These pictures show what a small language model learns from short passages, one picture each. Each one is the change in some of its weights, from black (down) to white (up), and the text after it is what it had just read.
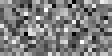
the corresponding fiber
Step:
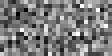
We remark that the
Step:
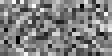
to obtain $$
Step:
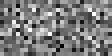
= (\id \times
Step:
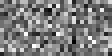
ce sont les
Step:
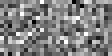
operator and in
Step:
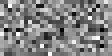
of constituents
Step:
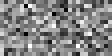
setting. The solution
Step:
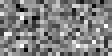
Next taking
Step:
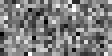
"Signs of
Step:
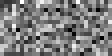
lograr la
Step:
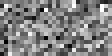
AF insulator
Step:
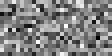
cm) oder
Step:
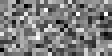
proof is thus
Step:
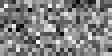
a transcendental
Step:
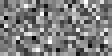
flow at the
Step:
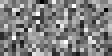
uchun u
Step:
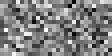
the redefined
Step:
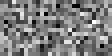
buoy stations in
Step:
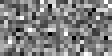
as an approximation for
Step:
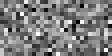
yaitu di
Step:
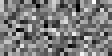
this approach may not
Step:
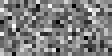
i.e. the
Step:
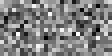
from 0.6 to
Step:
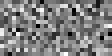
enhancement at
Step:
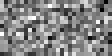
| | Dimers
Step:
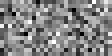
compact H~II
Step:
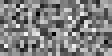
processes that the
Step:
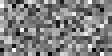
interact with other all
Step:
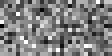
and spin} In
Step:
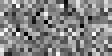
de preparo
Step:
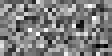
doping from the
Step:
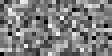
doch zal in
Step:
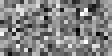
argument of
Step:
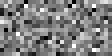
the level of the
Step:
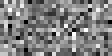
chapter 2,
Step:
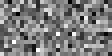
will always
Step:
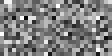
random variables
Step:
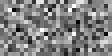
ichida bu
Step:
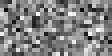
har doim
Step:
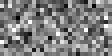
M$. Then for
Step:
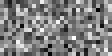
Kim, J.
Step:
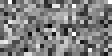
– нове,
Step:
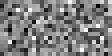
A_x$ or
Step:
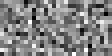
have dimension~2.
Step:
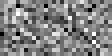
a {\it standard
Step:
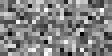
der Medizin
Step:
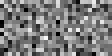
not depend on their
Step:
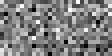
Namun akan
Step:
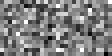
bir qancha
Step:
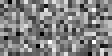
grid by a
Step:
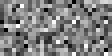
the system may be obtained
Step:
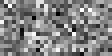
estadios 4
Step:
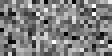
a SNIa
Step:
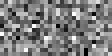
A.~J. and
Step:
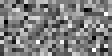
models with controlled
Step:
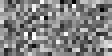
of individual
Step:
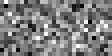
K), except
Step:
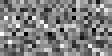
improve the
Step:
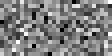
to the forward
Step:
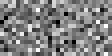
Since $\left\{
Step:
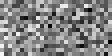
scaling dimensions.
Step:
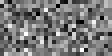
allows us to
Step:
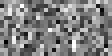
Sitter space,
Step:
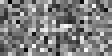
\). Then there exists
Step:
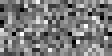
and sometimes not
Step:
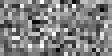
of states and the
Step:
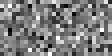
не є
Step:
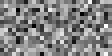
$\sum a_n
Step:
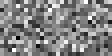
biri esa
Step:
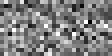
except on
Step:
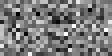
expression can be
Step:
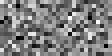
$ which we need
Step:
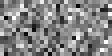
Infection in
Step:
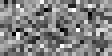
probe of the
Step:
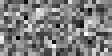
are faced with
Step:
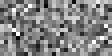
classici (o
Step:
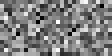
and help
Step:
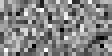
functions~$f$, of
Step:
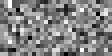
que o bebê
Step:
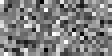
de rasgos
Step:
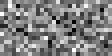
evolution of the
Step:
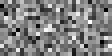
the saturation
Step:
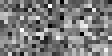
is built.
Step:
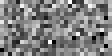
$g$ is
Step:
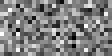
latter with
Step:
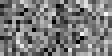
In five cases
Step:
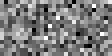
the MLE of
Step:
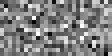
notorious sign
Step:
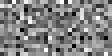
if $\log B$
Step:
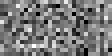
Roughly, the
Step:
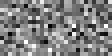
observed spin
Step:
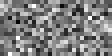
easy. For
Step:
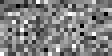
sala de
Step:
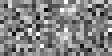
future time
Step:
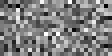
an atomistic
